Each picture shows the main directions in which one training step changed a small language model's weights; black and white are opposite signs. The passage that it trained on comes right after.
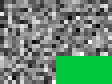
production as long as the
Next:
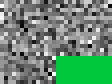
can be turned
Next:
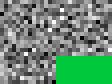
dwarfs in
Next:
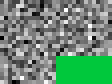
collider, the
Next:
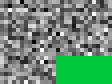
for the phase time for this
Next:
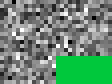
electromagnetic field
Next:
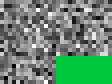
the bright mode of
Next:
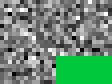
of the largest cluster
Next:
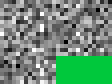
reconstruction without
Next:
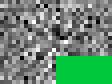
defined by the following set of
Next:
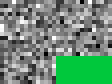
a context} from any
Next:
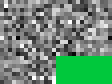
combinations of the
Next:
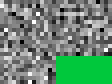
hierarchy additionally
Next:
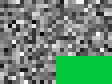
this end, we
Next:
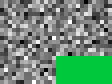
Eulerian structure functions
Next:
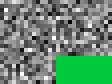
fluctuation spectrum
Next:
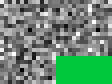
does not affect the
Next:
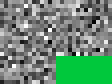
patients in a
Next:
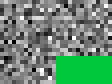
markets and/or
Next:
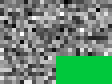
rather than once
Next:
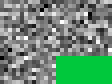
commonly used for all
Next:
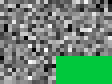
where $S'$ is
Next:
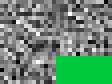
achieved by
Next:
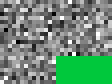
fixed $\rho$
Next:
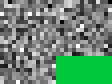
zone have separations
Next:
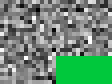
of the logical
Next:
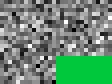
as well as software
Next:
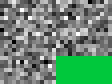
future reference and
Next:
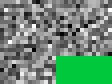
ratio can increase even in
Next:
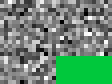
tests for positive
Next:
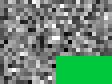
vs Dogs
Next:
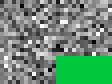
is triclinic,
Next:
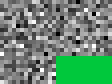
capturing essential
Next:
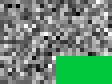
energy consumptions and
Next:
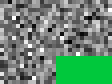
Gaunt integral
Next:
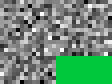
processing. In recent
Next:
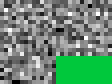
impact origin theory of
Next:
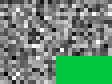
fully relaxed
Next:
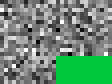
for two different intervals
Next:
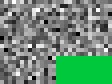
dataset to
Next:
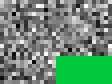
be tracked.
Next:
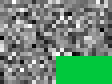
on their ability to
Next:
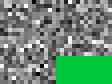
and binary and
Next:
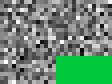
the accelerator
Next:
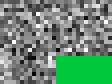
constraint is that from an
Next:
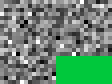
object spectra for
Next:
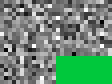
noise model is run
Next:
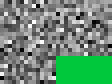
assimilated into three
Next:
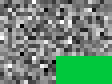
best top $K$
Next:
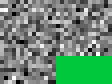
a correspondence between the
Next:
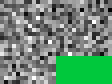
well as in multilayer
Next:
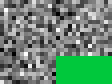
Without loss of
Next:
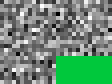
cases. We have not
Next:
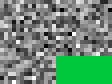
an overall joint
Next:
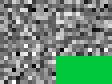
the $k$ sum
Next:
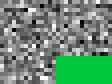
in the vicinity
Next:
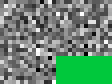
ascertain why this
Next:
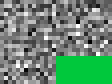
group theory, in:
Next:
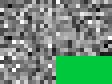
do not know because it
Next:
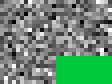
the blast wave
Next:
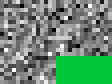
from the measured time is
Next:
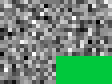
which a moving source
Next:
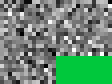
the obstacle
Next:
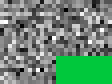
detail by considering the
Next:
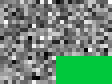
must obey
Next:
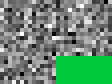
to malicious
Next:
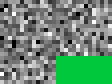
protons is now
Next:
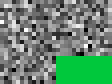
the case where we omit
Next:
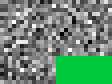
non-constant time
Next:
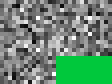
recasted as
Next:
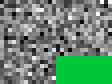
curves at 5K for
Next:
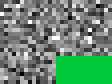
64 Ry and the
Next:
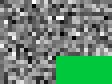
bosonic symmetry, which
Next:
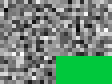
transmission coefficients over
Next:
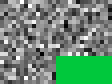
\bibitem [{\citenamefont
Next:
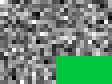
these populations.
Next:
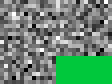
are asymptotically
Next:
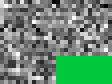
cannot be the case that
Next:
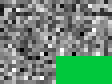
bunch crossings are
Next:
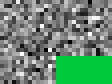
fields respectively, and satisfy
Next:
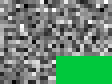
for survival
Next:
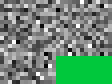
with different $\gamma$, and
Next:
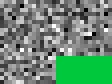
correct rewrite
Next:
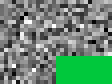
the master equation
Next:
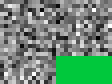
-- corresponds to the
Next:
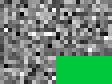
conclude and discuss
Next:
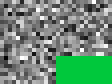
resolve the end
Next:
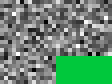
corresponding field equation, we
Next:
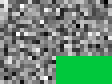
Mechanical and
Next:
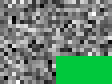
this is as follows. In
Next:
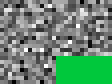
calculation are shown in
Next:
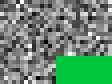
camera, the
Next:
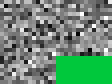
energy is the absolute
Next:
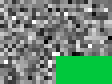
the ability to probe
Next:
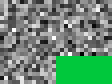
eliminate the
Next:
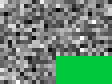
the cuprates,
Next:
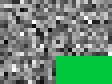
the result from the linear
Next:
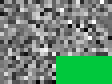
it allows the transmission
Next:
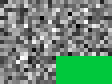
MBH, where the
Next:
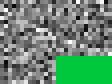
32 arcsec in
